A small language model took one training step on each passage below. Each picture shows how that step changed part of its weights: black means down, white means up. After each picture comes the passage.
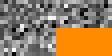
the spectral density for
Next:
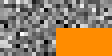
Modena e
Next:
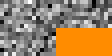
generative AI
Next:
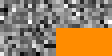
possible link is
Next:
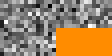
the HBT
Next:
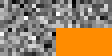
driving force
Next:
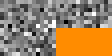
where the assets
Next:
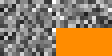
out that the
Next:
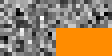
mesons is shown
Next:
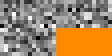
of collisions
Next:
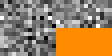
de choix
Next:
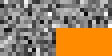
agua y
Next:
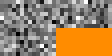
and response
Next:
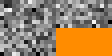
are characterized by
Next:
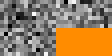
constraining the
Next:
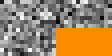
in Dancih
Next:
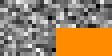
modeled by the
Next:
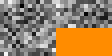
probability to remain
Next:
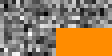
late to account
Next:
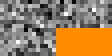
cation exchange
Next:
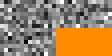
levels of the
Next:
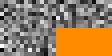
bases usually
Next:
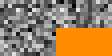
extract the
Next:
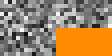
example, have the
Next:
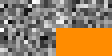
To capture the
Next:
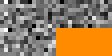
Office of
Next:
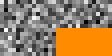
The true
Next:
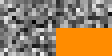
we state as
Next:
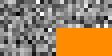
e creches,
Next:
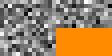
what the public relations
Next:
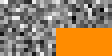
end of a
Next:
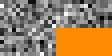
means a strange
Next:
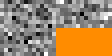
energy of the
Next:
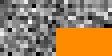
scalars transform as
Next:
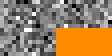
the Lynch
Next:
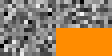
effect arise from
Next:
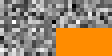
than one individual during
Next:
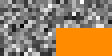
darslik va
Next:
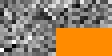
the learner to
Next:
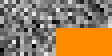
data are not
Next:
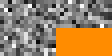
called linear
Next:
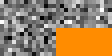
the predictor variable
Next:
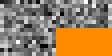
rates, and
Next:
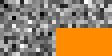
and vanishes
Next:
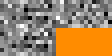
course the
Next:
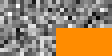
give thanks
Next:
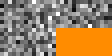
Furthermore, a
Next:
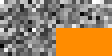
recordings with
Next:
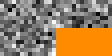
reflection angles
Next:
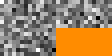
by correcting
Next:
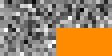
optimal values of
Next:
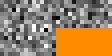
binary period,
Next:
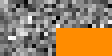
Al powder
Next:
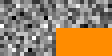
approach assumes that
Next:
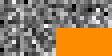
not particularly
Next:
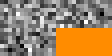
facilitated through
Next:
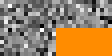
we have the following
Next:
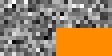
were included in this
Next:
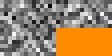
is shown in
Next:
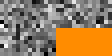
In quark
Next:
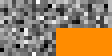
Zein is
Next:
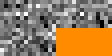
un factor central del
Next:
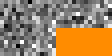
tante belle
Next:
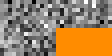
delay and
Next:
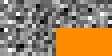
. \ee The
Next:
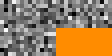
In green,
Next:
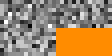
frequencies indicated
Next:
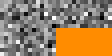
boards such
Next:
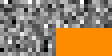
Mallick and
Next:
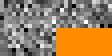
just achieves
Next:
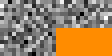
additional layer of
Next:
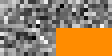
on the interaction
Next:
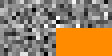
dolor de
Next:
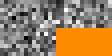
en redes
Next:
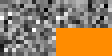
Li is with
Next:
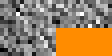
по себе
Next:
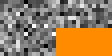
at Table 3.
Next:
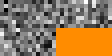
advice and
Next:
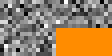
from both, the
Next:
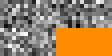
ratios were
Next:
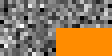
In laboratory
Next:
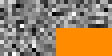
might ask whether
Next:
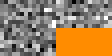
proportion of
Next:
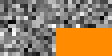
achieve better
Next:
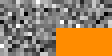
solid band
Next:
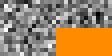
a variety of
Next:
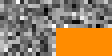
its summations
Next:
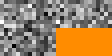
our choices of
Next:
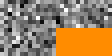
strong Fe
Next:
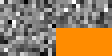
short section V we
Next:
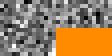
a small fraction
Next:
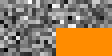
quantum theory and general
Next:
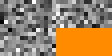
samples with different
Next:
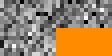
этиш ва
